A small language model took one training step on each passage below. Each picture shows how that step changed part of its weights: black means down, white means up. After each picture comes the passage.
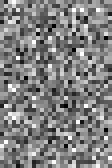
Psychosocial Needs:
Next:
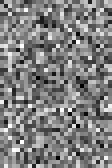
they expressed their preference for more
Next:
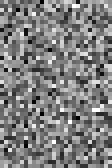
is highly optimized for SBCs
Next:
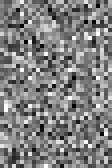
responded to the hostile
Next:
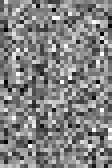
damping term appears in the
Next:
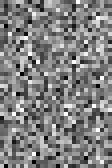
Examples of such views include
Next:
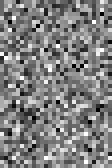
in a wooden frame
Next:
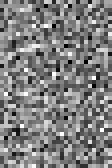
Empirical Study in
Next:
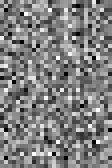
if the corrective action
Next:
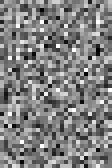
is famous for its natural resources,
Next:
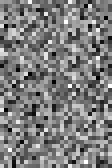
him in compiling the
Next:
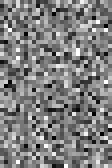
established by Royal Decree
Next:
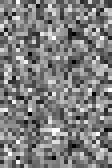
materials, and minimizing pollution
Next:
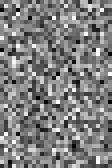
grinding can be supplemented
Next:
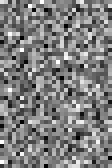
to behave (A.
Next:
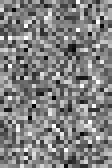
After compromising a computer system,
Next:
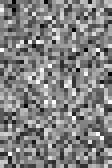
allow early passive joint motion
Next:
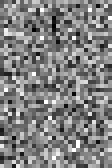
Fourth edition,
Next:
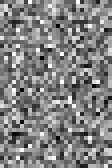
Construction phase. The main cause is
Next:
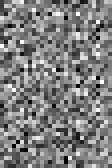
Originally published at:
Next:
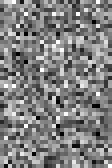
(Andersson and
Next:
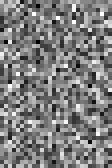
can be written as:
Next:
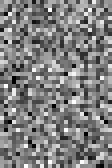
is also revealed a good result.
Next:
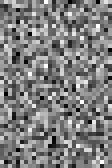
the special education teachers on UDL
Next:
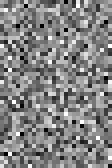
has been done by correlation, regression
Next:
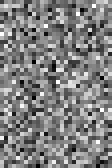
in front of Arthur
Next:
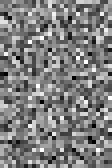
our approach, the calculation of the
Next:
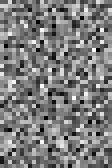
old men and women. Methods:
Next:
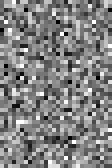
Activating of spontaneous
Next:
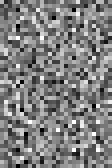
or $\varepsilon
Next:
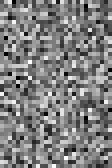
In none of these systems mathematical
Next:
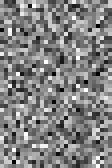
of digital education (79,
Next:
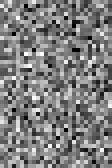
Science, Purdue University.,
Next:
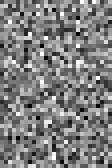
second EditionMc.
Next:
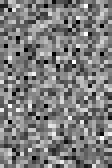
Brasileiro de
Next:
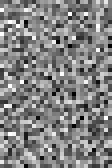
Results: The study found a five
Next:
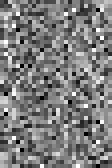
at a suspension concentration of
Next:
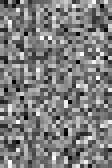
as follows: Step 1:
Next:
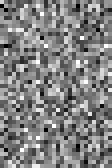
regulate his status through European
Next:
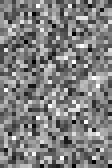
top to bottom:
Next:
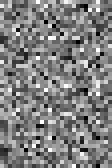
At the same time, we can set
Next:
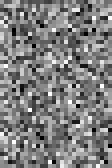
snow metrics were not considered in
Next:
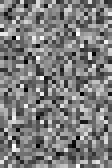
the display. However, we observed
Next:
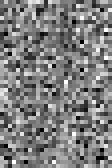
highly viscous abrasible
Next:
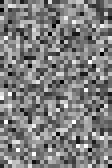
most inferior constituent
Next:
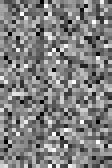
risk factors, contributes to weight
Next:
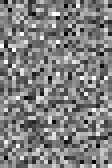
based dendrogram tree showed
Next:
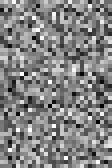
\mathcal{A} outputs a
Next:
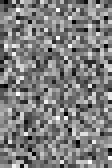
functionality and modified script
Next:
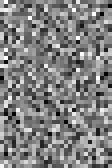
information communication technology can enhances teaching and
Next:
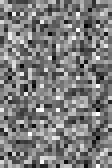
during forming Can be
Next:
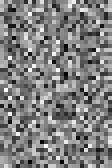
March 2004, despite
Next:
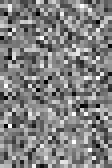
to test the hypothesis is normally
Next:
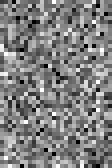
funds because of their boss or
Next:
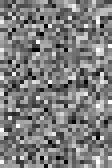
al., 2008). With increased exposure to
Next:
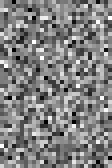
Hsu and J.-S.
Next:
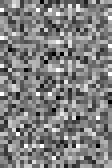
robustness against recognition
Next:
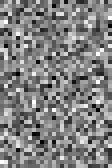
have become integral in the field of
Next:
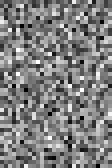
and efficient research software development, and
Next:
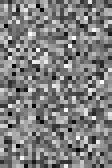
(2015) The factors influencing
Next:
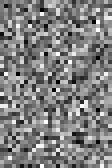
give examples of the requirements on a
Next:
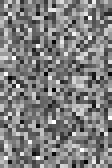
include, but are not limited to
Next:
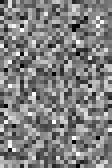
of this role, it is important to
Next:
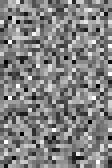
term has much currency in
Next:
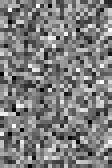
control schemes to be designed.
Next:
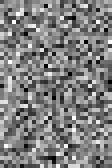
the decay times of the
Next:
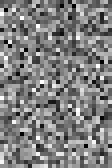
while food consumption slightly increased during the
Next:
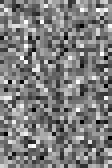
large nuclei can also
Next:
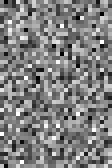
chain need education and support Local
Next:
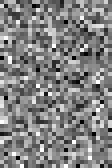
of these two angles is then defined
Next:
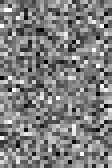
delle disposizioni
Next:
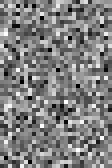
(Independent Variables)
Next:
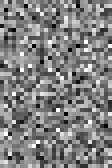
debate on a topic students have
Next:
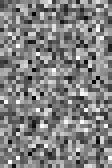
mechanisms (TPRM), trade
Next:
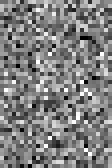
February 2010, the
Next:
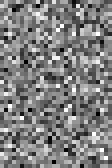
by-products in
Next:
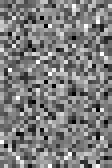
al., 2009). The guideline
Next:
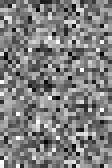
using shade dispersion
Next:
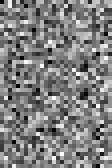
of describing the phenomenon under
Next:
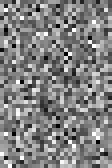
waste from human activities contaminants
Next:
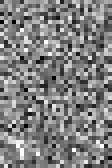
thoroughly investigates its relationship
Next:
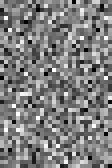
To serve as the community through various
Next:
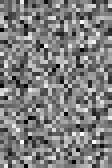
interest. The overall experimental design was
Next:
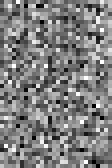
amounts. While on the demand
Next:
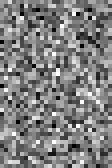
but seedlings can subsequently
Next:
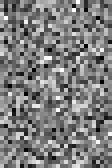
with the integration of FCM and
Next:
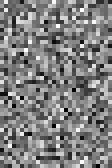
the input graph of the Clique problem
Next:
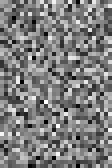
difficult to distinguish from the highly
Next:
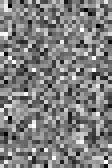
aspects, including: author lists,
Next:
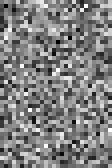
reported that DI is the most
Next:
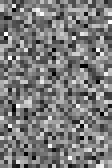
scheme, usually used in the
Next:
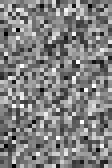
International License (CC BY
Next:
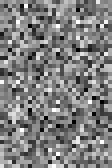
cuttings from plantings made
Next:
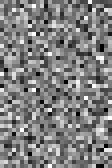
economic development precisely in this
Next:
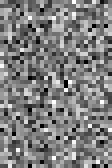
to renal hypoperfusion
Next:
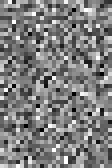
different pH, as carrier
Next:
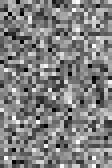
producing metal parts. WAAM
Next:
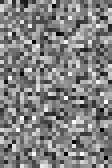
were 1-2 days,
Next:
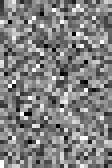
fasting blood glucose,
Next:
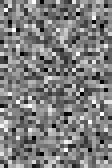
q sele paguen
